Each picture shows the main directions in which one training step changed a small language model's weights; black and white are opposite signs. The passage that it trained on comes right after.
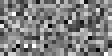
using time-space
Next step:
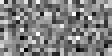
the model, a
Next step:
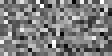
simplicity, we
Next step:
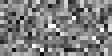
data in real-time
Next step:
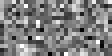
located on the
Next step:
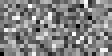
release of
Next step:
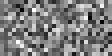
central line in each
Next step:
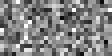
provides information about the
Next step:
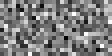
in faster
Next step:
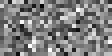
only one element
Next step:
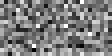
of the present theory,
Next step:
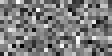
private IP
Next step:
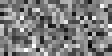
experiments and model
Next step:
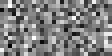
the sample occurs
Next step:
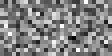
summary, we
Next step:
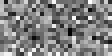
an appropriate
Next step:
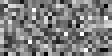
likely to be
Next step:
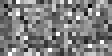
The depletion
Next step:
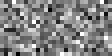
technique has been
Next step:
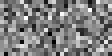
can be used to
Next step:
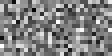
curves) the
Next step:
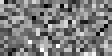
and $\rho +
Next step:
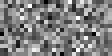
affecting the
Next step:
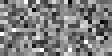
these findings through different
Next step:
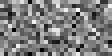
expression, see
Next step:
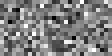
quiet Sun
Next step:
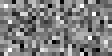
which contribute to
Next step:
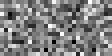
that room temperature
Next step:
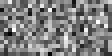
proofs of strong
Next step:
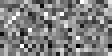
charge get their
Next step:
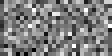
chemical potential
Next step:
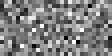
The previous sections
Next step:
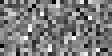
a degree of
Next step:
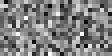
liquid ground
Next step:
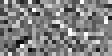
we investigate the
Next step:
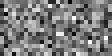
quantum features have been
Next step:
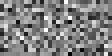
is the moduli
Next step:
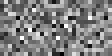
an understanding
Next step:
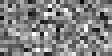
a compilation of
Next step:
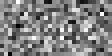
giving the
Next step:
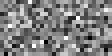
Although the
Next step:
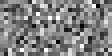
case, which can be
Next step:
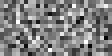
are encoded
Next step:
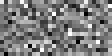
possible to evaluate the
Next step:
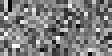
where $m$ is
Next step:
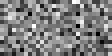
determined via
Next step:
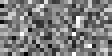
Fig.~1 are
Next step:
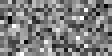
both, width and
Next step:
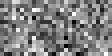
299 there is emission
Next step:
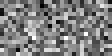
that move freely
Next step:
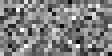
deep MIL
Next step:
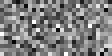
reduced spectrum \[
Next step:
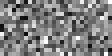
extreme by
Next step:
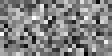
i) We introduce
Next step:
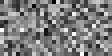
a hard core
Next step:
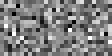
the proposed method performs
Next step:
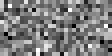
$g \ge
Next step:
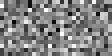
the track
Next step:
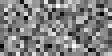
can be calculated from
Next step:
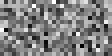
a square
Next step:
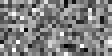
The emission can be
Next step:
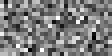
as $A =
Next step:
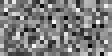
spatial clustering
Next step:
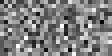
well on small systems,
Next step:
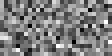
specific heat
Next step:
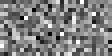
large $R$ region
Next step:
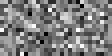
determined by the
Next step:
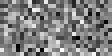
temperature of the distribution is
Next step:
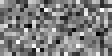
reflects a state
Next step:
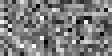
fluctuations are
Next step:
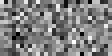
the global
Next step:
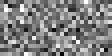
an ongoing
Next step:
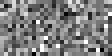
than to exhaust
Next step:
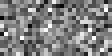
test charges in
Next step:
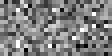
of their own
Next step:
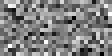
N-rich cluster
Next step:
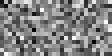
nonlinear phase
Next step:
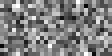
showing evidence
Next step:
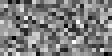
off-line analysis
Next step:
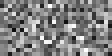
preparation). As
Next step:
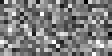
the main text.
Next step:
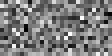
both the recover
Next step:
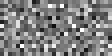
data, represented as
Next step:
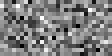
number of participants
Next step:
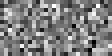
be represented as
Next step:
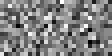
in the second lowest
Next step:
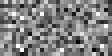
The qubit,
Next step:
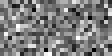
exit focal
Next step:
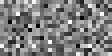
Importance of
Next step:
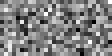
increase to make
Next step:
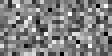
commonly used
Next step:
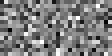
in the latter
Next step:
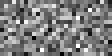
medical data and
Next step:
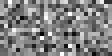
In this study, it
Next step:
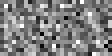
community a
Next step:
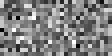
electrons have a
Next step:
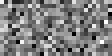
generally arrive
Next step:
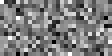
with the Zhang
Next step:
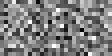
section we include more
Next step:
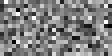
and SYBR
